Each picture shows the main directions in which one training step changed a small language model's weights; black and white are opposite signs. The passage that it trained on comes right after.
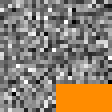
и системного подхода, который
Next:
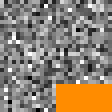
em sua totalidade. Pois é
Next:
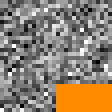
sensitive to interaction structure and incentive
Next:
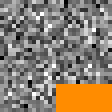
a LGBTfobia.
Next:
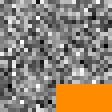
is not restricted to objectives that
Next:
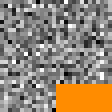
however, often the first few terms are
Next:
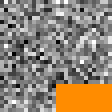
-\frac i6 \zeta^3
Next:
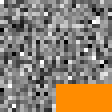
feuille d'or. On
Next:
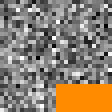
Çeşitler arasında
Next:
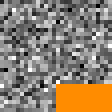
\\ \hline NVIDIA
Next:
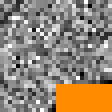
técnica de fichamento, seguida
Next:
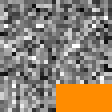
of the silicon detectors near the
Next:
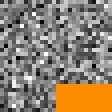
монография. – Л.:
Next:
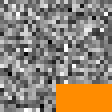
accommodate one another in a way
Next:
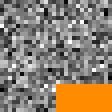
and inverse Compton (IC) emission
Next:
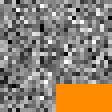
Focus method interfaces will also
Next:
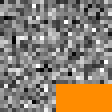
by $\delta \rho=0$, and
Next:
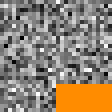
$\Pi_{2}$ are positive by
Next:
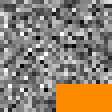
the predictions for the considered reactions also
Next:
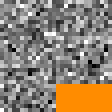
perturbative analysis: to see this, let
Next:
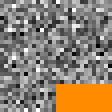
does not depend on the particular norm chosen in
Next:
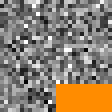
retained. As stated above, the
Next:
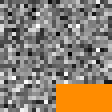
own right. Especially,
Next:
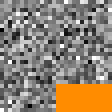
сўз эмас.
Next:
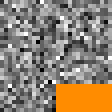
is not sufficient to explain the Li
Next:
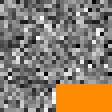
O'zbekiston Respublikasi
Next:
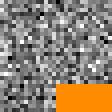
the two expressions match in the large
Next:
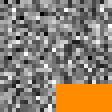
is odd, and a minus sign
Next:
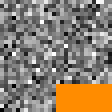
capo a un possibile uso
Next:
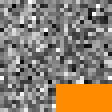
Shirmiya plant. Key
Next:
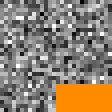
factores son igualmente aplicables
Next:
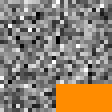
la más reciente en noviembre de
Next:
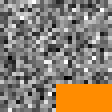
see that the MHL is symmetric about
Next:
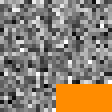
tentang Penerapan
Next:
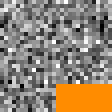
selection method in the previous section. We
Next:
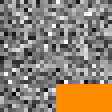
observations. %Our tentative detection in
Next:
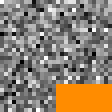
hora determinada. - 4)
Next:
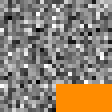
for all smooth functions $y$. The question
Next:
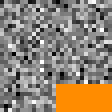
keltiruvchi so‘z
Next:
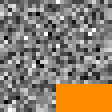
материала) - искусство
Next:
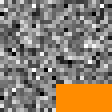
інтереси, формуючи
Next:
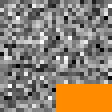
then be restyled into polished
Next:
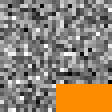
rekultivatsiya qilishni tashkillashtirish
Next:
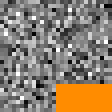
scenario is independent once the values of
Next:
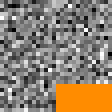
allows to detect sources which are in high
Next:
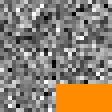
ciencia ciudadana para
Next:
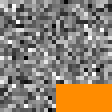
it appears that in some cases this alternative
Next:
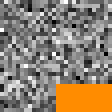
siswa laki dan siswa
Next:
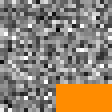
it can be disregarded in our
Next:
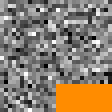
and the transference number is an important property
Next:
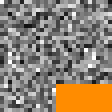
kiradi. Fartuk va
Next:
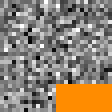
equipe de um telejornal
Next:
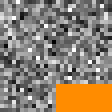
electrons takes most of the momentum). An
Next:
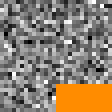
relative fundamental group, the remaining boundary values of
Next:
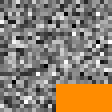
and the shallow faint end
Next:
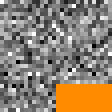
HAYOT GAROVI
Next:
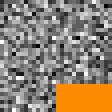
the way to fission, and also strongly
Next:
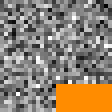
of normal hyperbolicity results to produce realistic
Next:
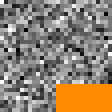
\in \mathbb{X}}
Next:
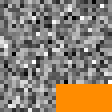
the l.M.f.
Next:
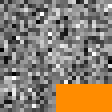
enough to deal with physics at the energy
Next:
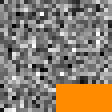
$\tau_3$ be the heal
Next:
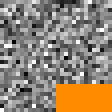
9 contain a similar evolution kernel but with different
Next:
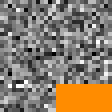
многих стран мира.
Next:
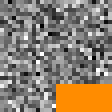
правда, пока не удается
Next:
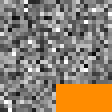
$\gamma'\ge 0$ satisfying
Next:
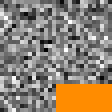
$t$ is the accepted
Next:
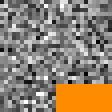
processes, that is, the property that for
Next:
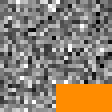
// Экономический вестник
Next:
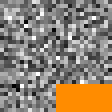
employment across friends,
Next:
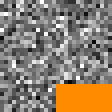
each tube\\ Polarisation filters
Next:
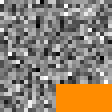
El Abidi, A.
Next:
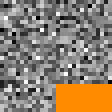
= k \Delta \nu =
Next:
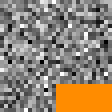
generalized $M$-Pauli
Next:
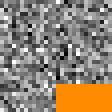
$d$ for which the above condition holds
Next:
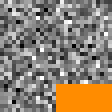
module uses a diffusion model to predict and
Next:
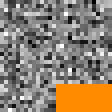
were all removed by our ``common
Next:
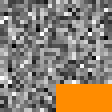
\\ K_1 & \longmapsto &
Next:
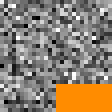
and a comparison with simulated diffraction
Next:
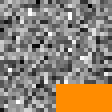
datasets of spatiotemporal
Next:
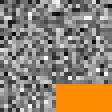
effects. This is known in similar
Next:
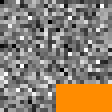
also. \end{remark}
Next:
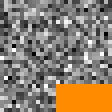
to the proper time $\tau$. As
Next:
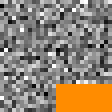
produtos tornaram o Brasil
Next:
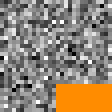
явище, то був
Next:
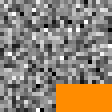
roughly the same amount. The
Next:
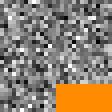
equipment function. Post surveys also
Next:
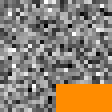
used the DJI Phantom III
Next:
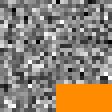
again the manifold-case as treated
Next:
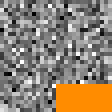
$d-1$ edges. Furthermore,
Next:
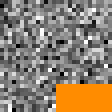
group $O(p,1)\times
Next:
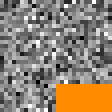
para incentivar la investigación y
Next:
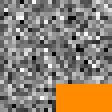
of the form $cB$, where
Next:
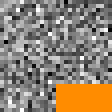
унинг йўналишини
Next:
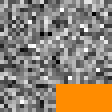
terahertz signal is generated. This
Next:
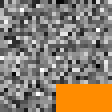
t/ \varepsilon^2} -
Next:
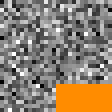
$q>1$. Formally we
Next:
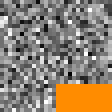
time-independent compactifications.
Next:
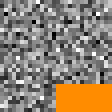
democracia**: uma
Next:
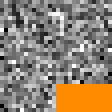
the observed value of the cosmological constant may be
